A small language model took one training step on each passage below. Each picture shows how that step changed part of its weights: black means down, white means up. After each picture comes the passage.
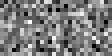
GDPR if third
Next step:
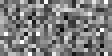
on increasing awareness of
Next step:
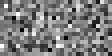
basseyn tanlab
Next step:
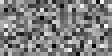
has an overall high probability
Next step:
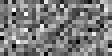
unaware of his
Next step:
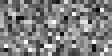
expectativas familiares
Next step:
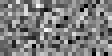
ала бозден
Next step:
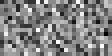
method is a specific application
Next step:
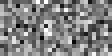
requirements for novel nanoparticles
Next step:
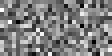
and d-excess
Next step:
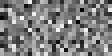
- Caracteres
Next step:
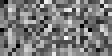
of COVID-19 as
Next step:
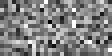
³ Secretaria
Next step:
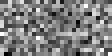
esa cho‘l
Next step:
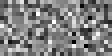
φτάσει στο
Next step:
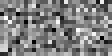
bobda bu
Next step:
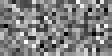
may be enhanced or
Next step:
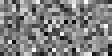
learning materials to create a
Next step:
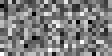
the Results section.
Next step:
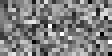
for the procedural production
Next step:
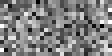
pleasure was significantly
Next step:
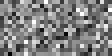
intangible incluye
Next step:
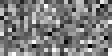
sampled wood
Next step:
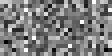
negative class label for
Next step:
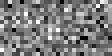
of punctuation
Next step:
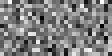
respondents' opinions
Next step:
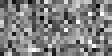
new direction for implementing
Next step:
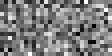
this threshold, the air
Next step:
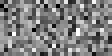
to detailed history,
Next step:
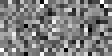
stresses as function of
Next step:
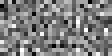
the creative and
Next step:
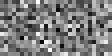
include the Project
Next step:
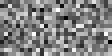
которых из-за
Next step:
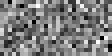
idea on how to
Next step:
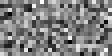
к ответственности
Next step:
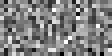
tizimida korxonaning
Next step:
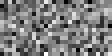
the same colour as
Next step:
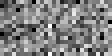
with the same letter
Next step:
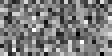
reply includes the
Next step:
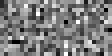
para o indivíduo
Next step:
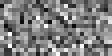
Згідно з
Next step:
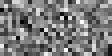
ask participant to
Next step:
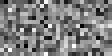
of bridge 2
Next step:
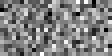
applied urea N
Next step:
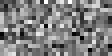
were based on the
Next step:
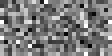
candidate models,
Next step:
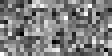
Izd. dom
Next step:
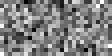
in 191 patients with
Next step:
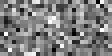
is conducted to examine
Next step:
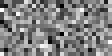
[Consultado 29
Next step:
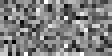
9Ti – eine
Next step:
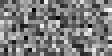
odpornost in
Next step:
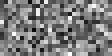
minima in the
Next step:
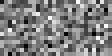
may be obtained through:
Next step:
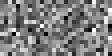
emerging during the process
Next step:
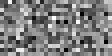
model fitting, it
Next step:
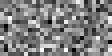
методология: На
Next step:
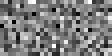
dicto fue
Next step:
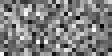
usaha makanan
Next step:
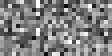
ядра, в
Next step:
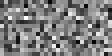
dniu 9
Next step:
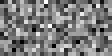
vision and his
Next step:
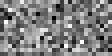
the physical law that
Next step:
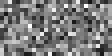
aging occurs,
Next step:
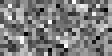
y pesca. La
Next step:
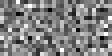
de material y de
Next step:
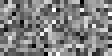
least 99% of
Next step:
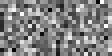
por categorias
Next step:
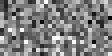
in that order table
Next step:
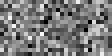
Kingdom in
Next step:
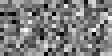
смыслом и
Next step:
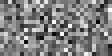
time required to achieve target
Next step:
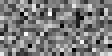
"Davr va
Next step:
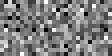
high abundance and
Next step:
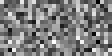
hodisa va
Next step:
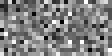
the investigated concentration
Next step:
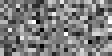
mitiga directamente
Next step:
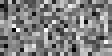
the adolescents who
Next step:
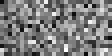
like Costco
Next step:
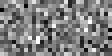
e não a livre
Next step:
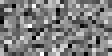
qilib, organik
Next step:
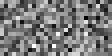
engineering managers
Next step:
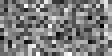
3% of the
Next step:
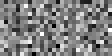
Communications and
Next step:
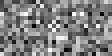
and disciplinary.
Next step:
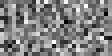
bacteria did not cause changes
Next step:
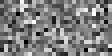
e Terra,
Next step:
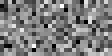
the opinion that
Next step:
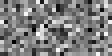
distribution of the species in
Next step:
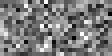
shows a scanned
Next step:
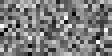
Kant’s target
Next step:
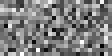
on a number of
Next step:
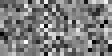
shows that the strategies
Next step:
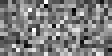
vil kunne
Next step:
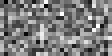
The research methodology employed in
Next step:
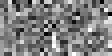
data required are:
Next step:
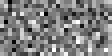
motive etme veya
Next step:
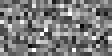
Inner peridium
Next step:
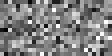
questionnaire survey. The questionnaire
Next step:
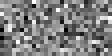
На рисунке
